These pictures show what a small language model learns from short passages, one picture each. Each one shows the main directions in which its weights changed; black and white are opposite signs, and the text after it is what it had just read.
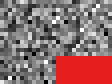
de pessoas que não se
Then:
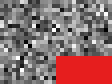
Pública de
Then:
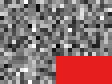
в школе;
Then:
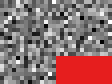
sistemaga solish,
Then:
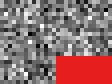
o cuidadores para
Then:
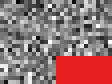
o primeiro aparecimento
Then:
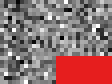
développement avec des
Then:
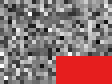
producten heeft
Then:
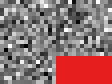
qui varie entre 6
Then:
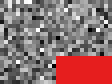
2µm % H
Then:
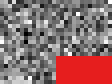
profissional, o
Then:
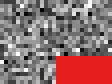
logo responde o
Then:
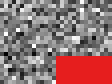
lifespan in
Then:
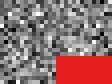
der Schweiz von
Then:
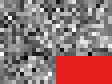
Teaching of
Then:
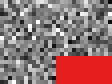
modellashtirish, tizim.
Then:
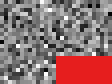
va yozma nutq
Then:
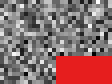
professor Maxkamov
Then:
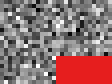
Roza, G.,
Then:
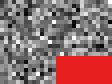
acordo com a
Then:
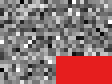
que pasaría si
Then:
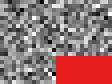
reduction in the
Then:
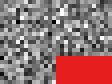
qo'llash borasidagi
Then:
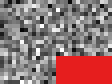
montré que la
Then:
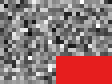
forming skills for
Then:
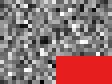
temas discutidos
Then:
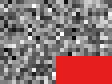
chuqur yer
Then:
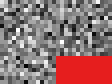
2007). Penelitian
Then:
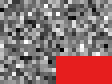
– auch wenn das
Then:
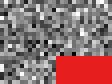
направленной на
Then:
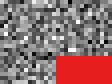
donde, dado
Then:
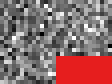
omului vor crește
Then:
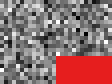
Tashkilot ishiga
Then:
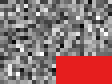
untuk memperkuat
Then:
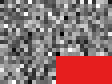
tizimlarini, uning har bir
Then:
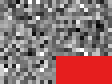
haqida Kalit
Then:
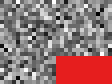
VA COLOMBIA
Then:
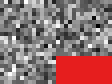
information technology. The
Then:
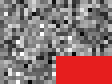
en contextos educativos
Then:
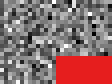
una direzione ben
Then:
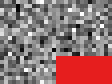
autor nasledovne.
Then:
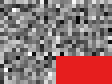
študente v 5
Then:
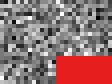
o nome divino
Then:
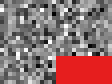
tanto como campo de
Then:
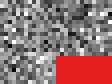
a tendency to
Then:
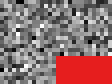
com distorções, o
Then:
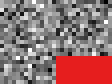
vaqtni va
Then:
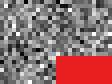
так и не стали
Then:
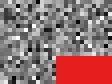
Artigas e Carlos
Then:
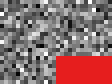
wir Forschende bei der
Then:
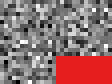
// молодой
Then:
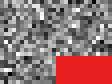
План відновлення
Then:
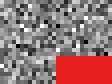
As nossas cidades
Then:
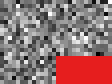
promoção e a
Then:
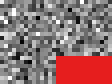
ajralib turadi.
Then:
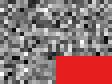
se posicionan contra
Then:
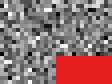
علت را
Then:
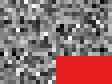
masyarakat atas
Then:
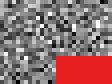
et promotrices
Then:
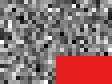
amal qilish esa oson
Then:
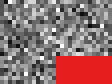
einer Beziehung
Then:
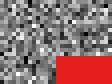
se justificaria pelo
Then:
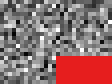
asari Usmon
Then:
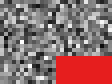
muloqotini va
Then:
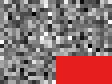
the best, the
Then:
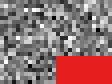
people due to
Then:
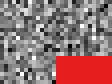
yahudiylarning ham
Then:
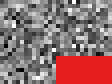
efir asarlari
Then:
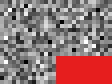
lo que el infractor
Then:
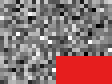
intervencie zo
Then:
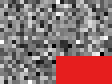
о наличии
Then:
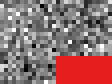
economia atual, no
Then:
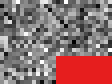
a elevilor abia
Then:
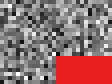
sendo assim, os
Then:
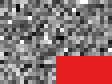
su eficiencia.
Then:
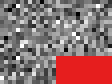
talabalarning kasbiy
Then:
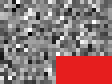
qarshi qaratilgan
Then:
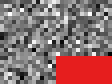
un árbol á
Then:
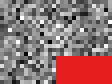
Dalam Dunia
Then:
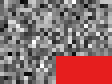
entre outros bens
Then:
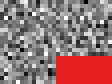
va matematik
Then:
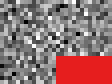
jedoch wurde
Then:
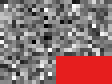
aktyor hám
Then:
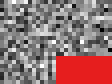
exemplificado em
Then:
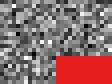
ela pôde
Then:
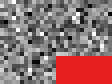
das obras. Neste
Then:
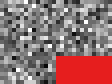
assinalar que o
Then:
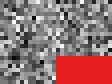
fewer seeds
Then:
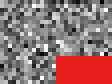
bo'lib, farq
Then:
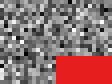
ko'rsatish bilan
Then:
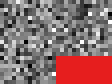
a real necessidade de
